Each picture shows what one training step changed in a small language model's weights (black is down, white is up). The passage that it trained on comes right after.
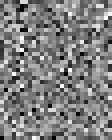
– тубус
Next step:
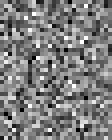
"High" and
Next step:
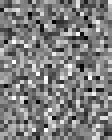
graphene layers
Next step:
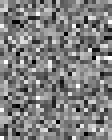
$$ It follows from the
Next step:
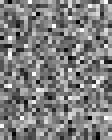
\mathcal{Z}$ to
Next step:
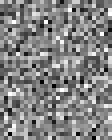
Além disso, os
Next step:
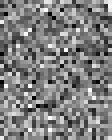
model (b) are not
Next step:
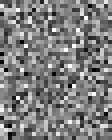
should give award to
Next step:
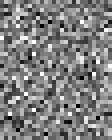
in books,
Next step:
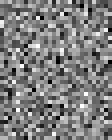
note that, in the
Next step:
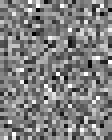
Power Optimization
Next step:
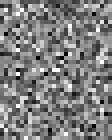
ketgan faoliyat
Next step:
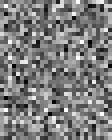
yagona ta'lim
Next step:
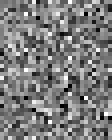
desempenha na
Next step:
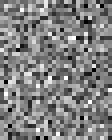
adicionais a
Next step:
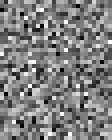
que a brisa me
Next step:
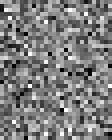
academic as well personal
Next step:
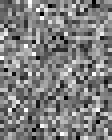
confronti dei valori
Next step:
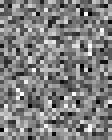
leadership. In
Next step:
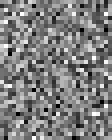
of using this methodology to
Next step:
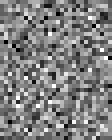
explicitly expose
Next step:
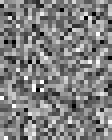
be achieved if the
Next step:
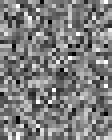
Rev. B } {\bf
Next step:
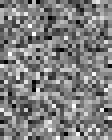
conditions at the clients
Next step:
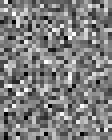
energy transduction in complex
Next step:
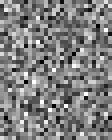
optics community,
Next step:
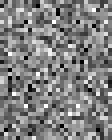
a proper account journal.
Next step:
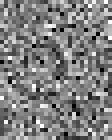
this letter we consider the
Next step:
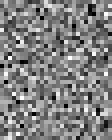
observed as absorption lines,
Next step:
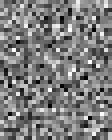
low social assistance received
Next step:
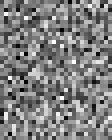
University of Crete,
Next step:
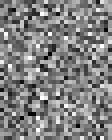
guiding the user from
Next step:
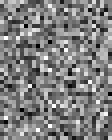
higher total building
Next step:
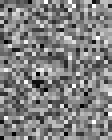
success in reducing health
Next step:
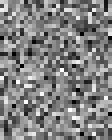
also explained.
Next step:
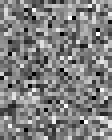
nature. Corresponding
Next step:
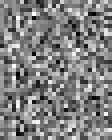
like dot-blot
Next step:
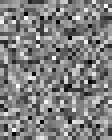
and classroom activities
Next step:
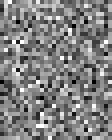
of gaps that may lead
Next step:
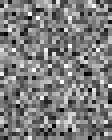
An optimal machine
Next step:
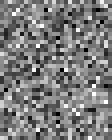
e. Kaki
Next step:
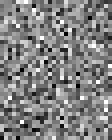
DCI. Current
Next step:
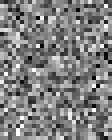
volume fraction of the
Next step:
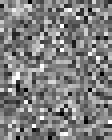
well as baseline
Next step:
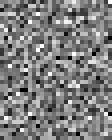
number $Z$ and out
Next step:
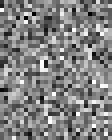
quantum torsion leads
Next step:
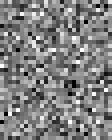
analysis of Type Ia
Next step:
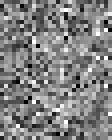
или писатель
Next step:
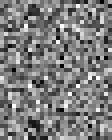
aniq metodologiya
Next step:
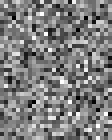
it might be problematic
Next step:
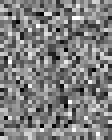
The Grant Agency
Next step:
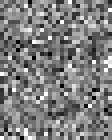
release transporters
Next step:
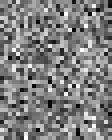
dried in an oven
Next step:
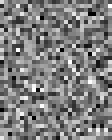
change the issue of his
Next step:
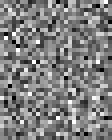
relation \begin{equation}
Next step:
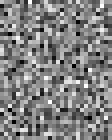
storage technologies
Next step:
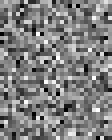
the energy of the particles which
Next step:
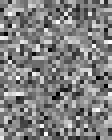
at time $\ddr$,
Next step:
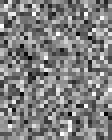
loading stage,
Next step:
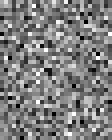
design and layout have a
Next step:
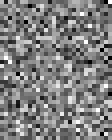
and freshly
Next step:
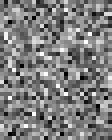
where teaching occurs
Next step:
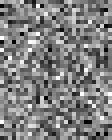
the different edge types.
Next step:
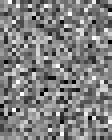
inguinal. El
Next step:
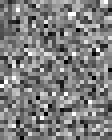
hectares and
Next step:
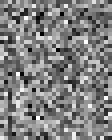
and the Crisis of
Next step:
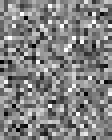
the strain rate in both
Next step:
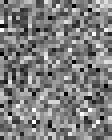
situation-specific model
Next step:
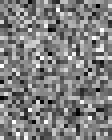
de l'agence
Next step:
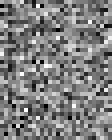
the further development of the
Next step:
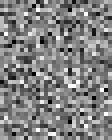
and closure operators
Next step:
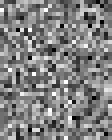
(blue dashed
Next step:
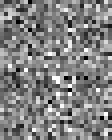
управления и
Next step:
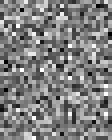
°C. Los
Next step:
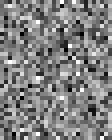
The achievements of the
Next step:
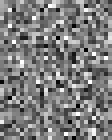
va «sement»
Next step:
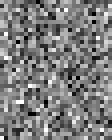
being motivated by the
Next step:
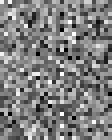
*Progress in
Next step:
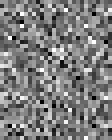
given that only through a
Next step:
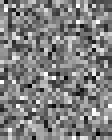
interest from the view points
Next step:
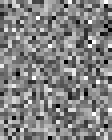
c) reavaliar
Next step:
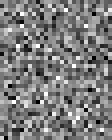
given equal priority by
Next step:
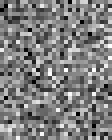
we can always make
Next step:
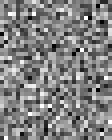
can be suppressed by
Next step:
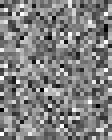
of the symmetry group.
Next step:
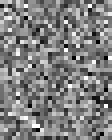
aspect of literacy is
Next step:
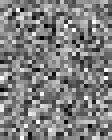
for food and other plant
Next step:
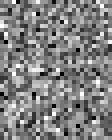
creed you belong
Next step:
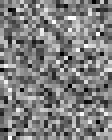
or users to assess the
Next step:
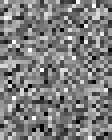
un morceau de
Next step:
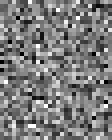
the colon stands for
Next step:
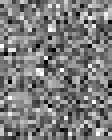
: Résultats des
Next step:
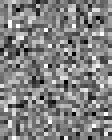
qui tend à
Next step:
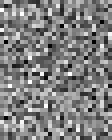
satisfaction mediate the
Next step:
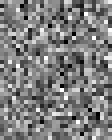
communities. The recent
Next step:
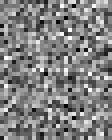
formalização das
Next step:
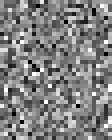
of the gridding,
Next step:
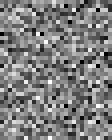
the time limitation of
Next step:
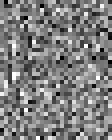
respectively. It can be seen
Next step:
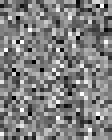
research and training unit of
